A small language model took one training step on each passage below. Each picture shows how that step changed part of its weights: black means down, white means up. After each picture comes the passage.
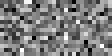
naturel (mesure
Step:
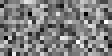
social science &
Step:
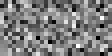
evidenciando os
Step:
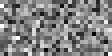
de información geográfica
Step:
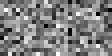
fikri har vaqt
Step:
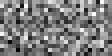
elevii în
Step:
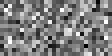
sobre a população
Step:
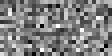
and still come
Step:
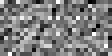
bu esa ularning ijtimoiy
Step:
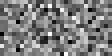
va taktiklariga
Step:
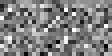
В их традиционных
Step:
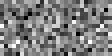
verdiept door
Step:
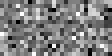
product has ideal
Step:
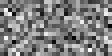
orqali o'quvchilarning
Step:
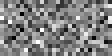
potencias dominantes
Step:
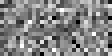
– San Diego:
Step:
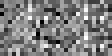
shishadi va
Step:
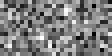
sebesar 64%
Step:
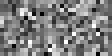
ellas, la
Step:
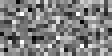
Lacydon de
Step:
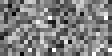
складу і
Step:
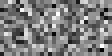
zum mainzed
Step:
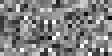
N. R. et
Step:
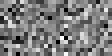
o'zi mustaqil
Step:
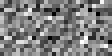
qilishga yordam beradi.
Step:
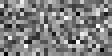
a source of
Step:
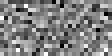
médicos y científicos
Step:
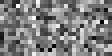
actives et participative
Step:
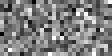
eletrodos lado
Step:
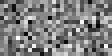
jinoyat ishi
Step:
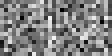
Improve The
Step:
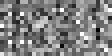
Granada y,
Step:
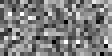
uchun, ana
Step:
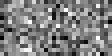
und Kultur.** –
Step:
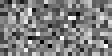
Ob'ektiv omillar
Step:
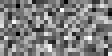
insoniyat tarixiga
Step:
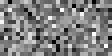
natijasida rivojlanayotgan
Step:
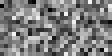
ra quyết
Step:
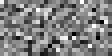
der sexuellen
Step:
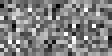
имело значительных
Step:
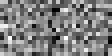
психологии и
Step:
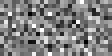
Pedro de la
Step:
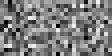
(sm) Bir
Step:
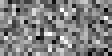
como espaço educativos
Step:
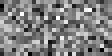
danos causados ao
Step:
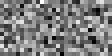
assessing deep
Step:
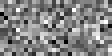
fracción I del
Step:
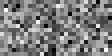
entre os presidentes
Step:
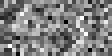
dadalam rak
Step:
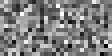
bilan baholanadi,
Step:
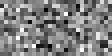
to the changes
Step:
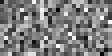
който следва
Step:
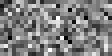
за однойменною
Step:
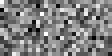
tidak biasa oleh masyarakat
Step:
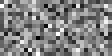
posibilidad de hacer al
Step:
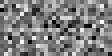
sistemu distribucije
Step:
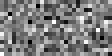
de définition
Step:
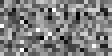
por Ucrania
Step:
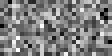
sabaq processin
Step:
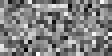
En consecuencia,
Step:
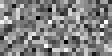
собственности //
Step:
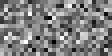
participação ativa,
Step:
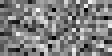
convict with a
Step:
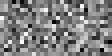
ocorre no
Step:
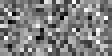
para lo cual se
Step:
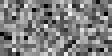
ve Yapısal
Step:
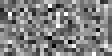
un instante), lo
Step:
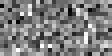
ella todavía
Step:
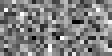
tersebut [10].
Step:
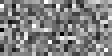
de la place
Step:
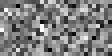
importante explicitar
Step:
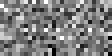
yang digunakan untuk
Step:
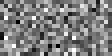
que a professora
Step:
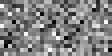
en evidencia y
